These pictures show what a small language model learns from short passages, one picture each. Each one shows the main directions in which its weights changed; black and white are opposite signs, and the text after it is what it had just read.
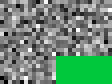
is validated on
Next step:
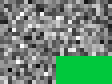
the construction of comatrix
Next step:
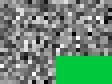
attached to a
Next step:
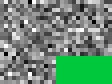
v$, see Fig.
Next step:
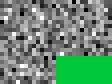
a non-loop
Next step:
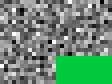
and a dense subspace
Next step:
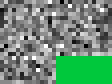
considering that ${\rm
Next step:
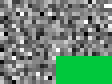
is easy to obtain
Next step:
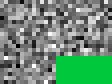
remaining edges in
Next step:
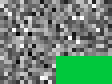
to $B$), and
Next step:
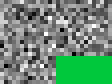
(by lowering all
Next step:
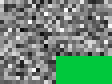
exists a constant $\tilde
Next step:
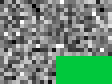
that \begin{align*}
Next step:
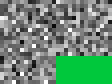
the identity in point
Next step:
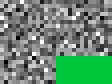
involution of degree
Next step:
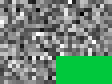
the function taking $x
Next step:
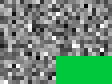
we are in a position
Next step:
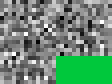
the element $dx$,
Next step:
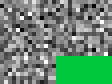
with $q^N$
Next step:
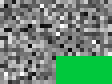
on the altruistic
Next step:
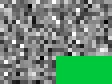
are sufficient to state in
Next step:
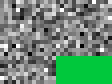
norm given by $$
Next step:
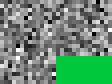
supposons le
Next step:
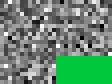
\in M$ and
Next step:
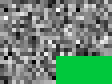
with 2 direct applications
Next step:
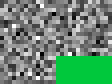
of China
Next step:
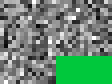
us to extend the
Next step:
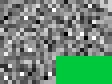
suitable support
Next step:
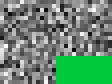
exploit the
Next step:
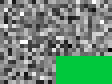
\end{equation} and
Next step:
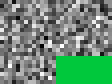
of characteristic zero, a
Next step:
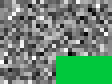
ranges over indices
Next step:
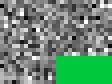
time interval; 3)
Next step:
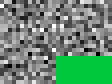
on $n$ vertices.
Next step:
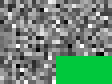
$\cal N$ of
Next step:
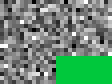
similar to that of Proposition
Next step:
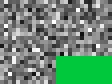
formulations.}. The
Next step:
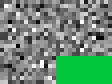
some neighbourhood
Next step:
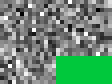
easy to compute
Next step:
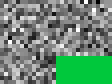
if and only if the operator
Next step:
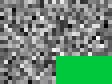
using the definitions of
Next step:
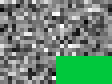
\end {eqnarray*}
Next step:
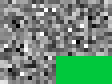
mapping is in general not
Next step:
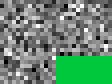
support in setting up
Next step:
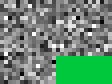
sufficient conditions for the
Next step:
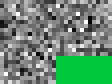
has recently obtained
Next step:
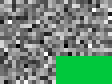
$\GG$ if all
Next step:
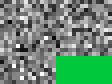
function $h$, and hence
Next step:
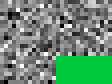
= T_X \cap
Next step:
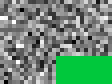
the error in our
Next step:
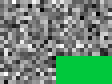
to give a new proof
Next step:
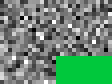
Continuous probability
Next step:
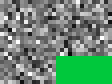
Wada showed that
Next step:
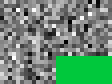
Markov process
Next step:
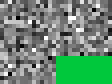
$\gamma\subset L$
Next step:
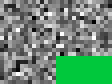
such that $\kappa_{\mathrm
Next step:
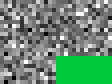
% \begin{equation}
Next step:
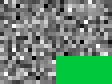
of the swap
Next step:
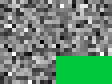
satisfies \eqref{Gl
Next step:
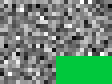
with a triangle. The
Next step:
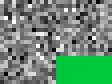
we get the inequality.
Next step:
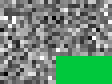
equation we get the inequality
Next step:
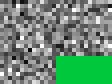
expected, more
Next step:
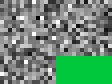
closed. Let us prove
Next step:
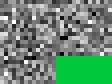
as in the proof of Theorem
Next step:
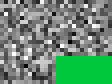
result is an analogue
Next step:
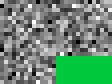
there are permutations
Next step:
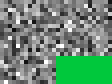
above proof showed that all
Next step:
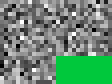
cusp forms)}
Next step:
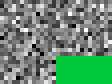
as a finite index normal
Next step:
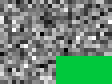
there exists an exact linear
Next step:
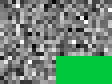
can not expect the
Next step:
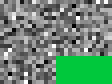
.\] In all cases we
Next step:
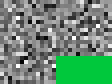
mean demands.
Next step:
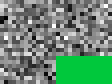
meet in this paper let
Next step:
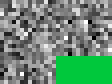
there is a supporting
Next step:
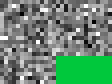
a representative white vertex
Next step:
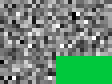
is not explicitly
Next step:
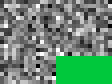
the so-called
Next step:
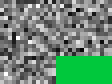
with respect to the norm
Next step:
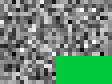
the Shape of
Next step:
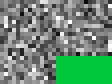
the assumptions on the properties
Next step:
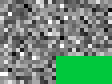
: j \in J
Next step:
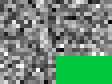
generated subgroups of a
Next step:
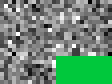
the flip loci
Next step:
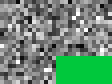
should be, as it
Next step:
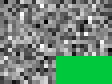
has no direct link
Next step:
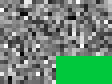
details. In
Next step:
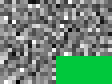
for the pair $(G,
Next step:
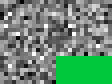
a criterion
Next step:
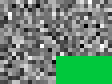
hand side of the
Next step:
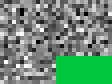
and a single root
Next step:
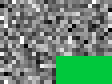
and moment conditions that
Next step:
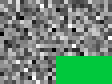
Q \times R$ has
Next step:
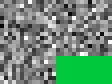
definition, the group of all
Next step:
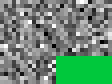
is an isomorphism, first
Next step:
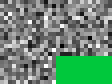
\item $P$
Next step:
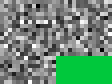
graph is a graph with regular
